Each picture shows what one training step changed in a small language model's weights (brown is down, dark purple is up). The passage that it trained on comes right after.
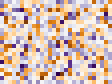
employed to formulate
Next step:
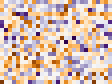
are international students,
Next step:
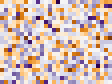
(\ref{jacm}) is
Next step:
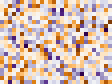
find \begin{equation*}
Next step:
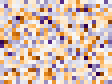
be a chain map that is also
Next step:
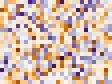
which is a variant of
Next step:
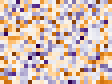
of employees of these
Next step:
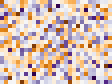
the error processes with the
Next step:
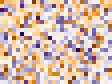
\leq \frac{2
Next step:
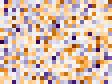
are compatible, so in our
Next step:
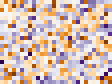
and was accompanied by
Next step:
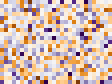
protocol is utilized by
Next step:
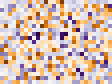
active listener to weigh
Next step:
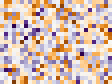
- 'A Free
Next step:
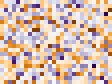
of $\Gamma$. Since for any
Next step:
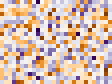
study. Disclosure of
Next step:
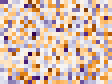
indeed a limit, but
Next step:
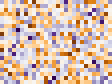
realizations of type $A$
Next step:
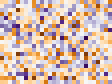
However, computationally
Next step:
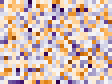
to determine the distribution \[
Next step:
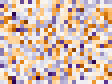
is based on a July
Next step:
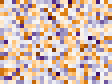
analyzed the data.
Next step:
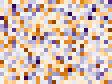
future communication systems and
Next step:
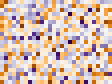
anxiety and promote
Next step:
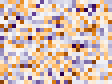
activities to improve the
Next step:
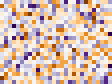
at most $r$ from
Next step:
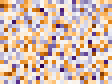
results in this section. We refer
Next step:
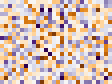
understanding would be using
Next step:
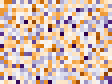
biodiesel is produced by
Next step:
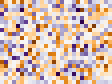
structure with magnitude of
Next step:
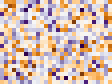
divine purpose in their
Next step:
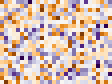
we will not use this example).
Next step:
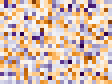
or giving software
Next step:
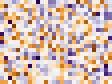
Special Report 1-
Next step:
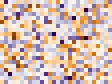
wet season,
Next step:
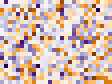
relationships may experience more
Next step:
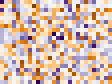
\times \R^d$ with
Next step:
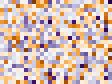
conducted during winter
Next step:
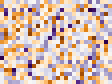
as will be shown in the next
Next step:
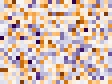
Material Type
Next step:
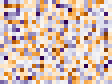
lot of ways to
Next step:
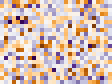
solving a system of two equations with
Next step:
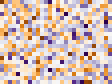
relieve low back pain
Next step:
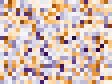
singular knots,
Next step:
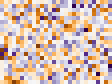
To measure budget size
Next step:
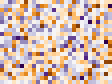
mass trapping technique
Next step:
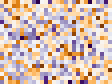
IA land uses
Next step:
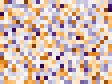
on the More Information
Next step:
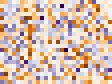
Mersenne prime
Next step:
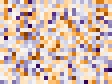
generally, for $\lambda,\mu
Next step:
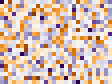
Cartesian product of graphs
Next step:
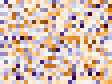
to hard-power
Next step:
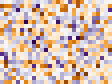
for $C$ large enough.
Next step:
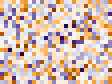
possesses a minimizer
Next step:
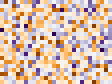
instance, as in the previous
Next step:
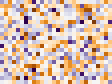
representation. The latter are the
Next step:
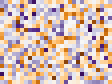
polychelates. This
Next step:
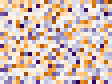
crops, especially
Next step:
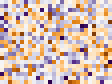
ensures the target solution
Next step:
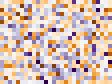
viscosity solution of the
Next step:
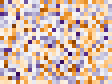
^q de Souza
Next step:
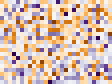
of interest are available,
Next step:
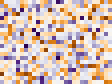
the field for the future.
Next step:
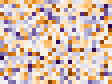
among the countries in the
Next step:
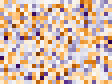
objects, categorifying the
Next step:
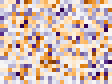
a study spanning a mean
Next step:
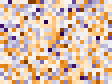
for all $\, t \in
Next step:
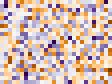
a complex number. We denote by
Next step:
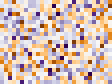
for an event in physics
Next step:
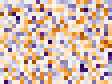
CLT, by applying
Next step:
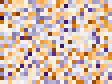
and how the image and the
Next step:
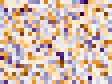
to $C$, which we will
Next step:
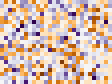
of~$C$. With the
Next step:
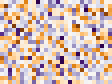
Therefore, special attention
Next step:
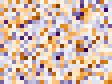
that nature of psychological
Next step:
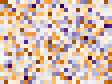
LGs. Above
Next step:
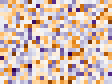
in the long- and
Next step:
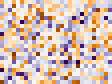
represented either 4
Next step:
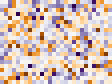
418 width on the
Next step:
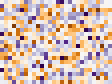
provides different components which are
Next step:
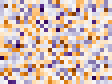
the acceleration of the
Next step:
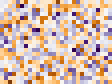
$\pi\circ i_a$
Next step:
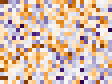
of nearly parallel
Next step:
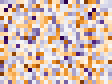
components for any such $U$,
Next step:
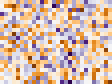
is a subset of the boundary
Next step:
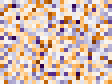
Weight Group A 33
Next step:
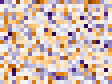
Reference Framework
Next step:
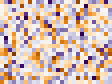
given by \begin{align}
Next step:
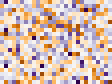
followed by SCU and
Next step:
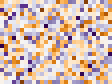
flash a light upon
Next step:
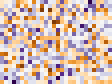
each sample $m =
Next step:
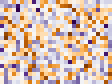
9** The General
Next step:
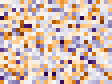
certain $\Xi$
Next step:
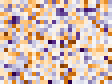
irradiance and using an
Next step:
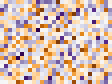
the Armed Forces, the
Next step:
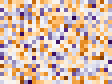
prioritized by
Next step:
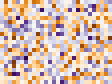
academic paper. It
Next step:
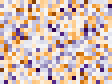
(b) We use induction on
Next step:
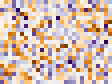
square region S
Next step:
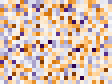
including economic,
